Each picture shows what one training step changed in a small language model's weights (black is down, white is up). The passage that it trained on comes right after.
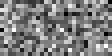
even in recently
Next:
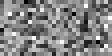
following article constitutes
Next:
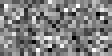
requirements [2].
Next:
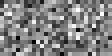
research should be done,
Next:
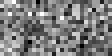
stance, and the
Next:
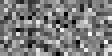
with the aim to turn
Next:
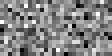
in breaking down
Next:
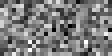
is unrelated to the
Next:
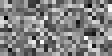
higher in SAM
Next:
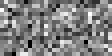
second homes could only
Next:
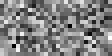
higher fuel burn compared
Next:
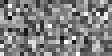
Science Lighthouse
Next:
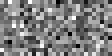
that there's nothing
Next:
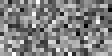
cultural ecology of
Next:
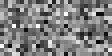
construct tuneful
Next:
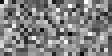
effect. Residual
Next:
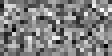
proposed a simple and
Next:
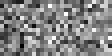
However, a combined analysis
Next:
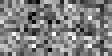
most fungal
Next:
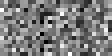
in the cavity
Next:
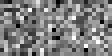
that cholera
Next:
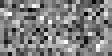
module grade.
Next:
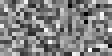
these flux values to
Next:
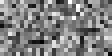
concepts that are
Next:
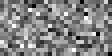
no change. The acid
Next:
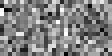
in trouble
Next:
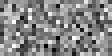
access to classroom
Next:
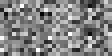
last one [8].
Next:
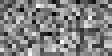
invited to hold the
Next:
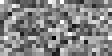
use more daily price
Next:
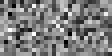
electronic handling of
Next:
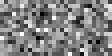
a deeply moving
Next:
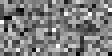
factors affected SSD
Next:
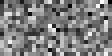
form of sentences
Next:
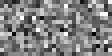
Table 1, average results
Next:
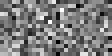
the author at:
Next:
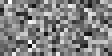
shortest distance to the
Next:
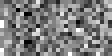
in the x - and
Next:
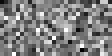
it was found that the
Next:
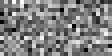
Table 1 Glass
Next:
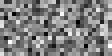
in LICA
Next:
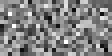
in term neonates
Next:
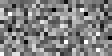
Palu City.
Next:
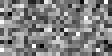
there is a change of
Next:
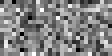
teachers considered power as the
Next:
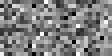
This provides very interesting
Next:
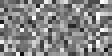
Advertising text
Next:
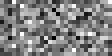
onwards. The
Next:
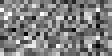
Institute, P.
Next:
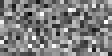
term and 80%
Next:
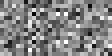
discovered by the
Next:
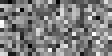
of RF for the
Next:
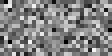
the value of the coefficient
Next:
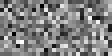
error bars, the
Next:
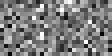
Therefore, in order to
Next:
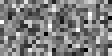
to three-fold
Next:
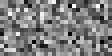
obtained knowledge through its
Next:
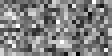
L Keller and
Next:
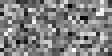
authorities. Figure
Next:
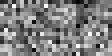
agile introduction of
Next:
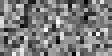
and 22 types of
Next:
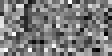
and proposals are made
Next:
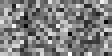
the reactive and active
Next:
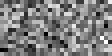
the Chinese
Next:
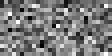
India. J For
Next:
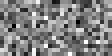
in the top half
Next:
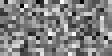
the fast cooled
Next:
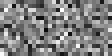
amount of samples for
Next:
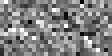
Symptoms of
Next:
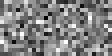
Our research has observed
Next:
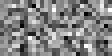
a significant reduction in both
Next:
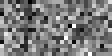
and experts interview with
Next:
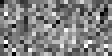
of vessel
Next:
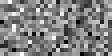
in the Electrical
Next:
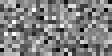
“keep the
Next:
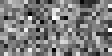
people to leave the
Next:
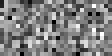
will have a different
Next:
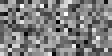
worship as useful
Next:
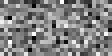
make the analysis of
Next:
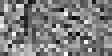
and communication competences have
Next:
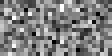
in terms of understanding the
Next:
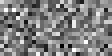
into training (70%)
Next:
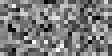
pattern, Tonal
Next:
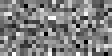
tourism trade
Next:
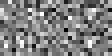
Y, Dong
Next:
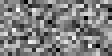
total sorption capacity
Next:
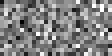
in the three different
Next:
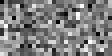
for the fall of
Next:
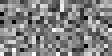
solutions in problem solving
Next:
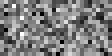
which have shown that these
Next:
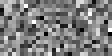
to support uptake
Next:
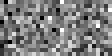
simplicial complex with
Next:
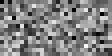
the son of
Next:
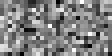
rural areas.
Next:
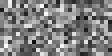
for the attribution of
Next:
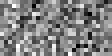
mixed with 1ml
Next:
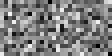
efficiency = 2000 /
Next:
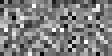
Therefore, the focus of
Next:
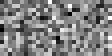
of the complexes show
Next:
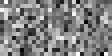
in Eqn.
